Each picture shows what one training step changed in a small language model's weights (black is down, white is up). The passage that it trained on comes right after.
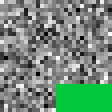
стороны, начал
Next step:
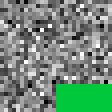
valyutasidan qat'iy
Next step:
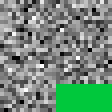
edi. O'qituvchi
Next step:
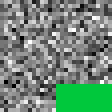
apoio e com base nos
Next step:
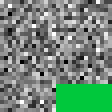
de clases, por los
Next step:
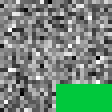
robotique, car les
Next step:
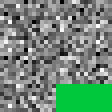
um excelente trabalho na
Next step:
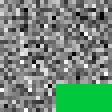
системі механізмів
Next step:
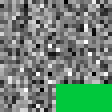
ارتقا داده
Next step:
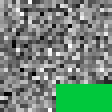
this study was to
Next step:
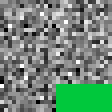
um fluido de processo.
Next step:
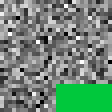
на утримання,
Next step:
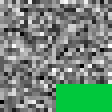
through examples.
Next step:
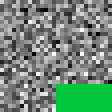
quais são as suas
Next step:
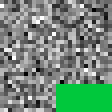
interessantes para corrigir
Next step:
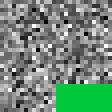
seperti pembersihan,
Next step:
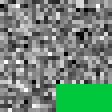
Buenos Aires,
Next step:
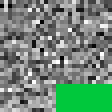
method of ILMA
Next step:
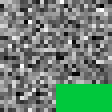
loyqa suvni bir
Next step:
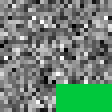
development of public
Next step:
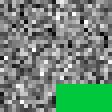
qarashlarning shakillanishidagi
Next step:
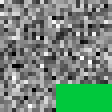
фрагмент может
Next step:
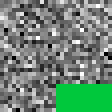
alunos em sua relação com
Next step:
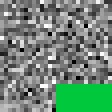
que el 48,28% de los
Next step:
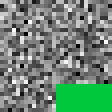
bukishdan boshlanib,
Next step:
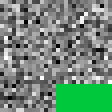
história surgiram a
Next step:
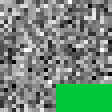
кумыса; он не
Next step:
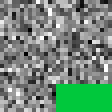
boimay, doimo
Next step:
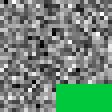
factors associated
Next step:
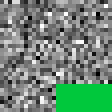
a comunicação e difusão
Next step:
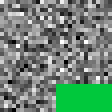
el caso de su viuda,
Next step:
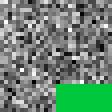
mujtahidlar edi,
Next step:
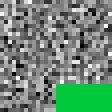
этиш йўли билан
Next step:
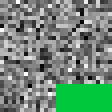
faoliyat yuritishi
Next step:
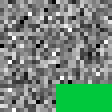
у тимчасовому
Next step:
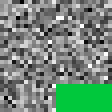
важно учитывать
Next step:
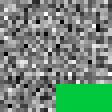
2. *Motif in
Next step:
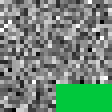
градаций, в
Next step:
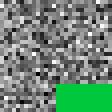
que acham as aulas
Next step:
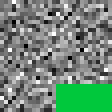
gilam va gilam
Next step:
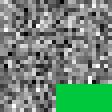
10. Glynne-Jones
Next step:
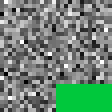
*ex situ*. Documento
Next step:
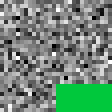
начинается с поиска
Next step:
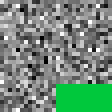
qisman CEFR
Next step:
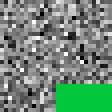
органов национальной
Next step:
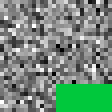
conservação. O presente
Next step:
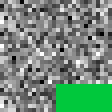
sifatida qaralmoqda.
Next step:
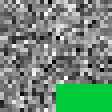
xo‘jalik amaliyoti
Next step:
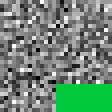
en su interacción con los
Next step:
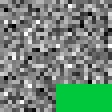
dan benar sangat
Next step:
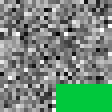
oladi. Chuvib olingan
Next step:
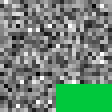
“Warsaw, Poland
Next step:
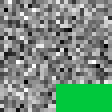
власне вірш
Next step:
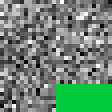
якої в сучасних
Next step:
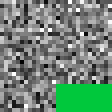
рухова активність
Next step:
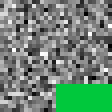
um botão que dá
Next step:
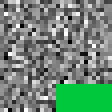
muhim faktordir.*
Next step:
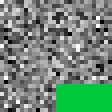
значимыми. Для
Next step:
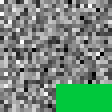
молодежи [4]
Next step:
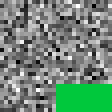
⁷ Adizov B.
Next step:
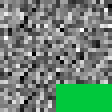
qaratilgani bilan ham alohida
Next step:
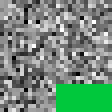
4 1 Las preguntas
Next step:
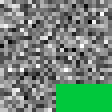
xalqning o'tmishi,
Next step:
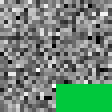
посеве семян
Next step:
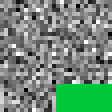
reorganisatie van de
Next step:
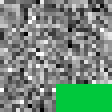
sonli yechimini
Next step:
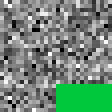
Hernández Mendo,
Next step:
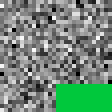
impide la realización de las
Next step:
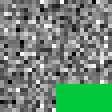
que, mientras que el
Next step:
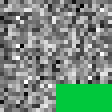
prestasi akademik dan
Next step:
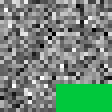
pas correctement
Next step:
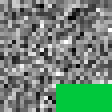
of Human Development
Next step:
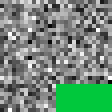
foydalanish sohasidagi
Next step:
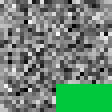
faollik kasb etgan
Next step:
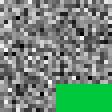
понятий всей
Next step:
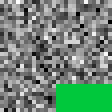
sulfate de manganèse
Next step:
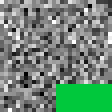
Ее современная
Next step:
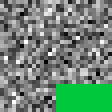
Aynan, 2022 yilning
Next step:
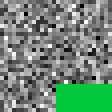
yangi lug`at
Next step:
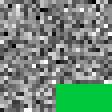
ha sufrido. El
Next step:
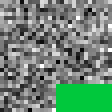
utilizada por los docentes la
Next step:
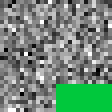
teori ini volume FDI
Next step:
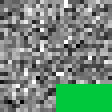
com uma extensão de cais
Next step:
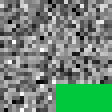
remblai Le recensement
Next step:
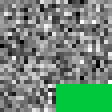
que el ser esté a la
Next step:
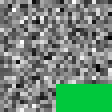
Nazorat guruhi
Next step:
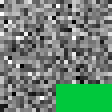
регулирования и
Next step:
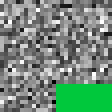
мислення»; -
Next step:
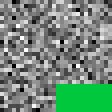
birini ilmiy va iqtisodiy tamondan
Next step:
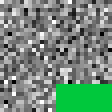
Евросоюза и
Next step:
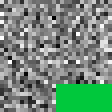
Финансов с
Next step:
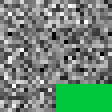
hisobga olgan holda
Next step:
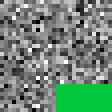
sarhadlarini oshib
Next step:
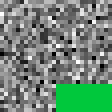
Белок Влажность
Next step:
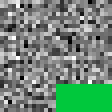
Lindner, K.
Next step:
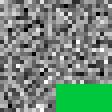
та музичних подій як
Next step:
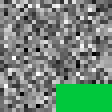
150 turmas e com capilaridade
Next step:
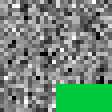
notion of professional
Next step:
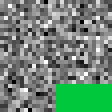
baik, menggunakan
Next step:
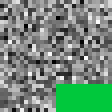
Einwohner 706
